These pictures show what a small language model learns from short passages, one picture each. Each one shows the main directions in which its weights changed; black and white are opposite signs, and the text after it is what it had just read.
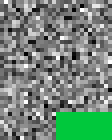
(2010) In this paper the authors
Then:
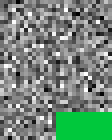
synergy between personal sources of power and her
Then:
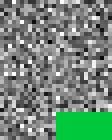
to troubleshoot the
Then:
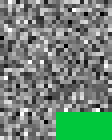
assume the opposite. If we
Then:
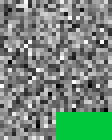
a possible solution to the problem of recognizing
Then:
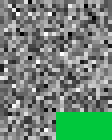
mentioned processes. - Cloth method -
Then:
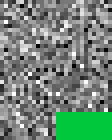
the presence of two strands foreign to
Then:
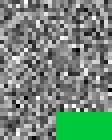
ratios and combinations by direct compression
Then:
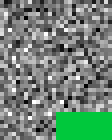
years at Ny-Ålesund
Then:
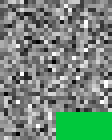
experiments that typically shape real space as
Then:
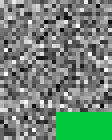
Wertenbroch 1998), environmentalism
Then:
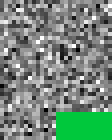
is the presence of an employee at their
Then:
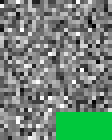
Article 1, point 16, which states
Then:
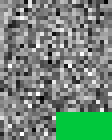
as an independent variable. Within the
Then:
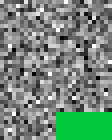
shape, 6-fold radial
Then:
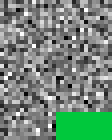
on conventional financial inclusion or use
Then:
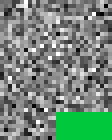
a time. Flexible job shop
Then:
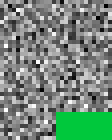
precrack was formed by growing a small
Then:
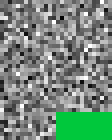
representative scenarios - (I) |
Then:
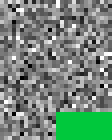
against blast loading. The main
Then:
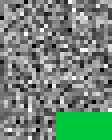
one-dimensional flow concept is
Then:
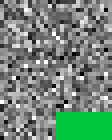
the quartz tube. Therefore variation
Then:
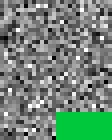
gained traction. However, existing methods
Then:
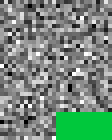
paradigm (e.g.
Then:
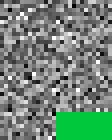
surface. *Adv. Water
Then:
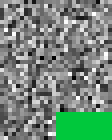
of the memory of the terrorist
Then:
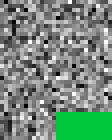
\pm 0 Open Capacitance
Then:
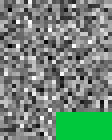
before it's too late. India has
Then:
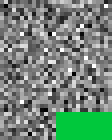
Brochures, bookmarks and
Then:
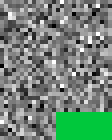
functional capacity manifestly fails
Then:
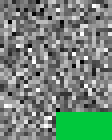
assessing the allelopathic effect of the
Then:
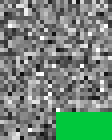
the BMI and each of the three factors
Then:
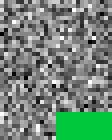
integration into the railroad industry is
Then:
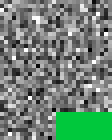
- [5] S. Bhattacharya
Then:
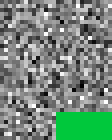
range for both, a number of characters and
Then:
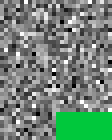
also shown in graph1. The pest activity
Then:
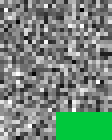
confirmed by the fact that its infra-red
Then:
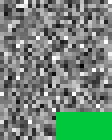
a resolution of 30 meters. To ensure the
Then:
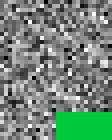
enhance student teachers’ willingness to take
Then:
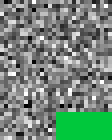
to spread the concept of energy/work
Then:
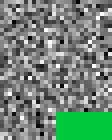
impacts³. We have identified and
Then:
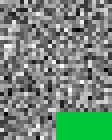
illustrates, our proposed detector
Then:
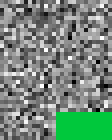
in a country to another, either
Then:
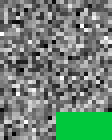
Ptolemaic Kingdom
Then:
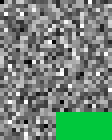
T. M. Apostol,
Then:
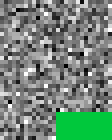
enough instructional resources. An
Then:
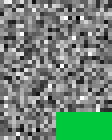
to detect a wider range of
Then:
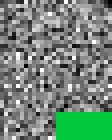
following mechanical connection, of the wire
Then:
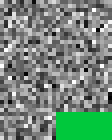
study will provide a multi-disease,
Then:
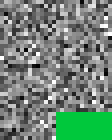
\geq 1\text{sec}
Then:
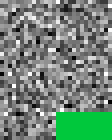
To sustain the implementation of the innovation
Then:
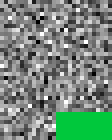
weathering rates are several orders of
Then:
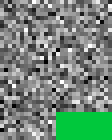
of Pharmacy (22) Advocacy
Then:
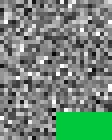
ascends, more cable is also
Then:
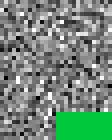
is an advisor to the director of
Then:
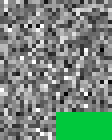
sports coaches' competences on
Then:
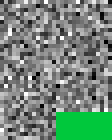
prevalent symptoms and diseases The
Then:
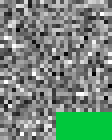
agriculture, while improving the overall
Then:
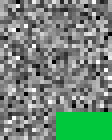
means I would have to find a different source, or
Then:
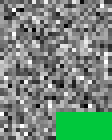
red and blue light regulates
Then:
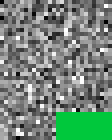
-expansive and joint m
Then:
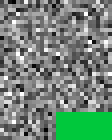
adult patients. In present study, we included
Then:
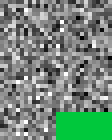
in the initial stages of deformation, the
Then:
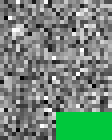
The t1/2 of Valsartan
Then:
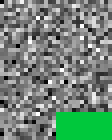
Chapter 4: SD Model
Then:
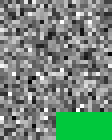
similar spatial scales; use strategic
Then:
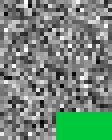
a strong affinity for the body's
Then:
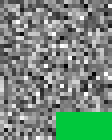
effect of drugs. This review describes
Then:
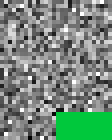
an early and very important symptom of
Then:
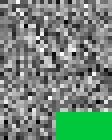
The wound was sutured by one stitch
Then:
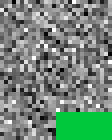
deposition of aerosol drugs in
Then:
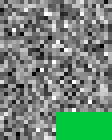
the complex network of redox signalling is
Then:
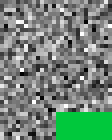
Keywords: Steel Complex;
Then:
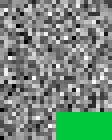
the poem and of universalizing the
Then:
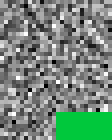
the afternoon recordings. Figure
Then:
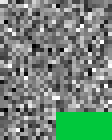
Lagrange quadratic shape
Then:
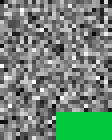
\leq 1 - \alpha\} \quad
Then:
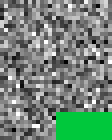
4 rows of the clinical data In this
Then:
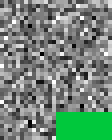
years, numerous thorough discussions of
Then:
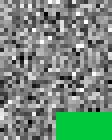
with presence or absence of metastasis
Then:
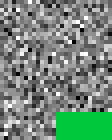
Keywords: Engaged Engineering;
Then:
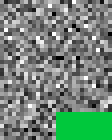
engagement. This will help to drive optimal
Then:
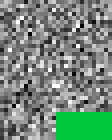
However, the common 'useful life'
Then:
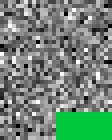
the national interests of foreign policy are
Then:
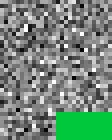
Language expresses our feelings, our
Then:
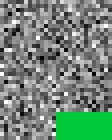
linearity levels were prepared and
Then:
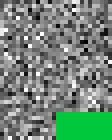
leads and capacitance due to the end
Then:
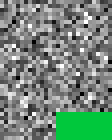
years, a huge number of potentially
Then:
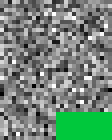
(Chapter 3: Qualitative
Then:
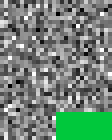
and Bougloukou, G.
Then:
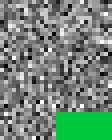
the Republic of Kosovo concerning
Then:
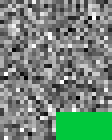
with an increased risk of complications, but is
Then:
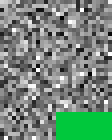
processing plant of any profile, which significantly
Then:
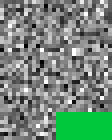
of two nitrogen atoms (N=N)
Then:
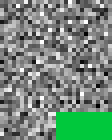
while the nucleolar organizing region
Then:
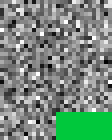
of management action zones. In simple terms
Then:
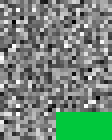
Reduced weight gain (Marti
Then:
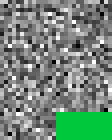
zone of inhibition 7.4 \pm
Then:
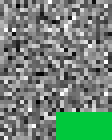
für die Forschung
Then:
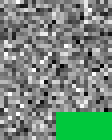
Landsat 8 scene information. Respective
